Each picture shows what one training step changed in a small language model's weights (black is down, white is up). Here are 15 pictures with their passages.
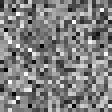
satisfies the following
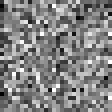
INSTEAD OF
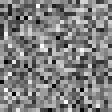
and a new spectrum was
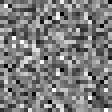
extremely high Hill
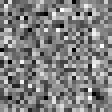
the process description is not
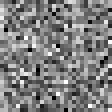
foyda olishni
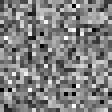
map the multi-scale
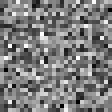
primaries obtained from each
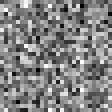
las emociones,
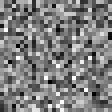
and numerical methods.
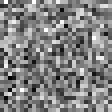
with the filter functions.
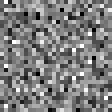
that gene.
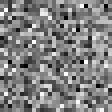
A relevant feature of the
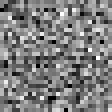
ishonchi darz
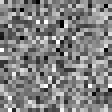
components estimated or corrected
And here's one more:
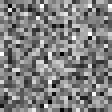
that youth who
